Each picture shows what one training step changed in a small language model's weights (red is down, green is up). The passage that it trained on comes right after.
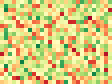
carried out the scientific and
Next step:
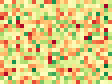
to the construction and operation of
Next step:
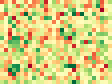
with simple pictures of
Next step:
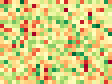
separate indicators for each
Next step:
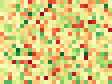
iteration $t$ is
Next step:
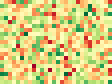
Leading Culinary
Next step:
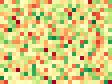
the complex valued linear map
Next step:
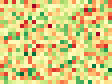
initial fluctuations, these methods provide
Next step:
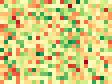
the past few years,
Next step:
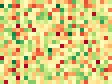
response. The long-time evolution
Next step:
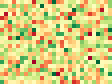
of tourism products is well
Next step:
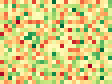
on their abilities to cope
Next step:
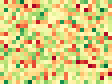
indices $0$ and
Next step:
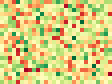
the NNSF of
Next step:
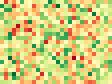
Δ , the result pattern has
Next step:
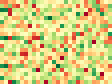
whole technology stack. This
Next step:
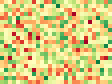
to a higher occurrence of
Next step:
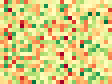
farmers need cheap and simple
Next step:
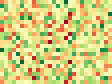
due to climate changes agreed
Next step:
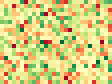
acid O-H stretching
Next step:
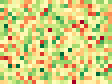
It is worthy of
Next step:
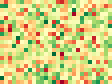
crisis intervention fund
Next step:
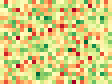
ad hoc adaptation and
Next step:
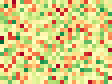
Exceptions can be made only
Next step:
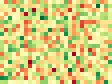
norm operator topology, it
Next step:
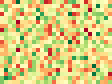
the NE sector, as
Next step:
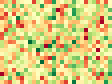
to obtain sensitivity, specificity
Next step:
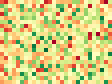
manuscript. In
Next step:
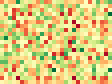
the same for the parameters from the
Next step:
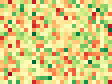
which have not been detected.
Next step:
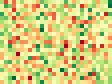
As a result some dangling
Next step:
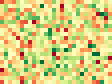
relate to voluntary
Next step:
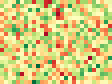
of A.D. and
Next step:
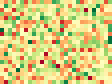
family relies on the direct
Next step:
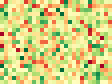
Scientific article Study
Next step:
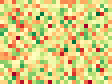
the study results demonstrated that there
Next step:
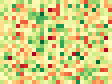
eV}$ scale and above are
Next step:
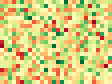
must be coupled to the
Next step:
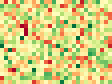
if premium risk is
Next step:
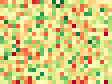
d, f), using the
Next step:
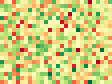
(c) Average activity
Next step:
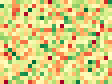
migration loss. The paper
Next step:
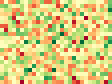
the regulation of more effective access
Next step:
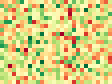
profile of the refractive index
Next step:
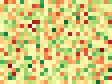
are two stages of training for
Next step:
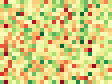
specific angular momenta of our
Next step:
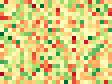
component inside the proton.
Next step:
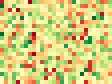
a PKI---or,
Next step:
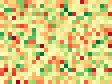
indicated the restriction sites.
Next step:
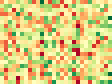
have the same role as that of
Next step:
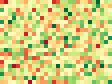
classroom assessment gathers
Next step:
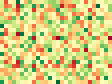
length ℓ , and
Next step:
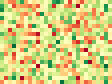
Missing slots belong
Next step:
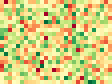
performances. The lousy
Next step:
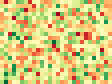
distribution $\Phi(v)$ and
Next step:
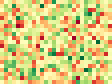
to scale variations than the
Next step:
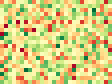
that the UAV flies
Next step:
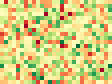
choosing further reference lines.
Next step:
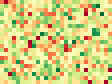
quantum phase slips controlled
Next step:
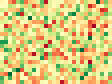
development of the protocol, which
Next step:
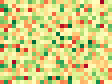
future intensity. Although training
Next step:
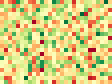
is understood while that of
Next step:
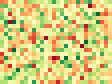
Alternatively, Machine
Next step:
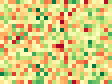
P Static pressure C
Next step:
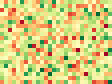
have zero mean and unit standard
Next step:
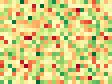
range we will focus on in our
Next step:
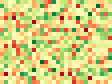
of accuracy in the determined distance is
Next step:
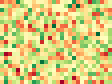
meaningful. Playing
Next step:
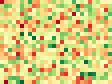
such as calibration to ensure
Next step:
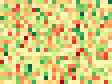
CLED media for the
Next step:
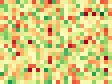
in the nucleus. The
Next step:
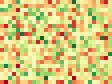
the public. Conclusion:
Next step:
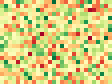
in Information Systems
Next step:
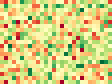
general and universal phenomenon that
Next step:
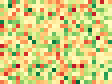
task-level performance. The
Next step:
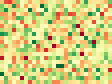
value (Sakawa et
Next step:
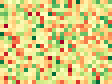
homemade medicated
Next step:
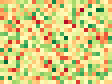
and clinical features in
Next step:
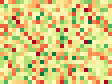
the shapes of the spectra
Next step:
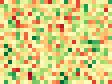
the sharp drop off
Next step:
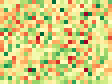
and 453 samples were found to
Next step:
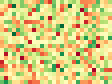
on fermions. \vskip
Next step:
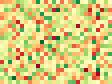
and Environmental Health
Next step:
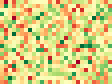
simulates the 1-D flow
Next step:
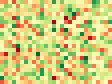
D on male skulls
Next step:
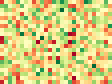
in the LMC. The
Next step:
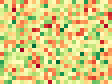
tracking the position of this maximum
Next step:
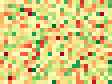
risk and appealing
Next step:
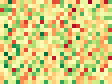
ranging from 3 to
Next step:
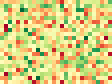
that global financial markets
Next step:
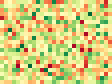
and device applications, it is
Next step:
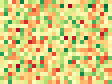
4. Affection of
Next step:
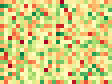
model in this case, conventional
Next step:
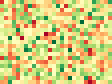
found in the Supporting
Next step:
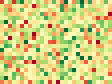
*Southeast Asian
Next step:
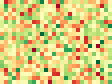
are very grateful to the
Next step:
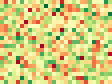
someone who is infected with
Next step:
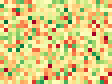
occur whenever the iodide
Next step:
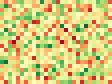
at time $t$ for the
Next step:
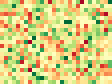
Using cells adhering to
